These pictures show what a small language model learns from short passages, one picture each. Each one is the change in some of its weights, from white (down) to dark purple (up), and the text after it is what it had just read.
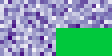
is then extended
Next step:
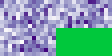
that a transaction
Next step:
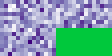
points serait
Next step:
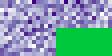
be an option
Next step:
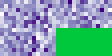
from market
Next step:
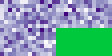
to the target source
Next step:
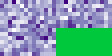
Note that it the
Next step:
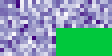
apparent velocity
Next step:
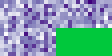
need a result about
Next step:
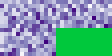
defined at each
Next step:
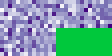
be passed
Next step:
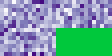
emitting a
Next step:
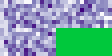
of proper size in
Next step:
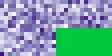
minimizes the
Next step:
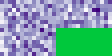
on the networking
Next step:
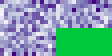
the additional network
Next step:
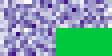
of each link from
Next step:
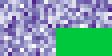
how the open topological
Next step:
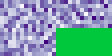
planet across the
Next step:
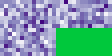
when the operation
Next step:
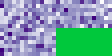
dense matter and
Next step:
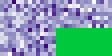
The following definition will
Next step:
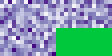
codes is not
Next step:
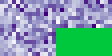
Denote this
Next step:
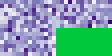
gravity from
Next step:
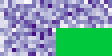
of the host
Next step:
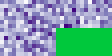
for the door
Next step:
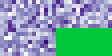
If $M$
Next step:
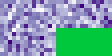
et al.
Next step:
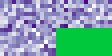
wavelet coefficient
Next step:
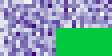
of these modes to
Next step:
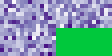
we have not
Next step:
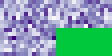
that the equations
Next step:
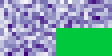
in a complex
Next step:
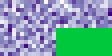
visualization was
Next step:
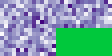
due to its
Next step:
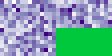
replica of
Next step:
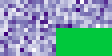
not share this
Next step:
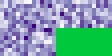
of both scalar and
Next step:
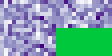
and in GR
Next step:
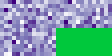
Then, if we
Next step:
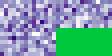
when magnetic effects are
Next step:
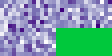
one has been
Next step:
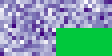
we have introduced the
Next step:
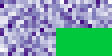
identity of the group
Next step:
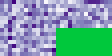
space - a condition
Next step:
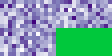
discrete and deterministic
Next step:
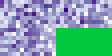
production close to
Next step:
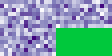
algebra commutation
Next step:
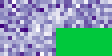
prime. By
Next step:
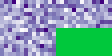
QED in
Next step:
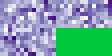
Bell state of
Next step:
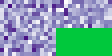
$j$. Since
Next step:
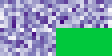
can range from
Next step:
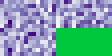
set $A$
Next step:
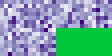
appearing in the
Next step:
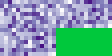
by parts a few
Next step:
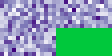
normalized by energy
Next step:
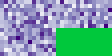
shows the model independent
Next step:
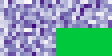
of $A$
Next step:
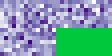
will give the
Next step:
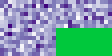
two matter components would
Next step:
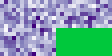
nature of
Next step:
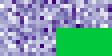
\notag \\
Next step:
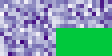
from previous calculations
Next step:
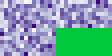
of the form
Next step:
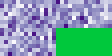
say that $H
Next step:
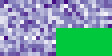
methods with the same
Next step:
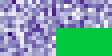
The notions of
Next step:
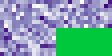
(left) and
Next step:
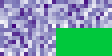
paper, we focus
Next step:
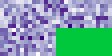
as well.)
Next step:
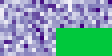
the string
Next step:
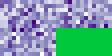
transitions satisfying the
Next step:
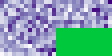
star forming
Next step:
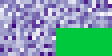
we have the
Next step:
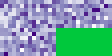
single determinant.
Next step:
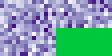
seen as a
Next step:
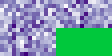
we may assume
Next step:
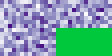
in the spatial direction
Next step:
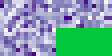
sections of
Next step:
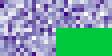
physical mass of the
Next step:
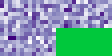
local connectivity
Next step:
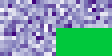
be a finite
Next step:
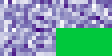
and of a
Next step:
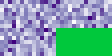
is suppressed
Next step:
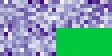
a bien
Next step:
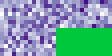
are new and
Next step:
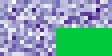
naive potential
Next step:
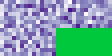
$\Delta$ are
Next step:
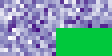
it disconnected
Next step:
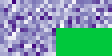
ii) the
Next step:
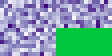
two-point function
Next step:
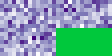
This quantity
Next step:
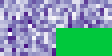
that we can apply
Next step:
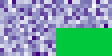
| Cargo
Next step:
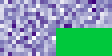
is a good choice
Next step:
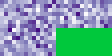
data access across
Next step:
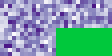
variation than the
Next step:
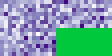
solution changes from
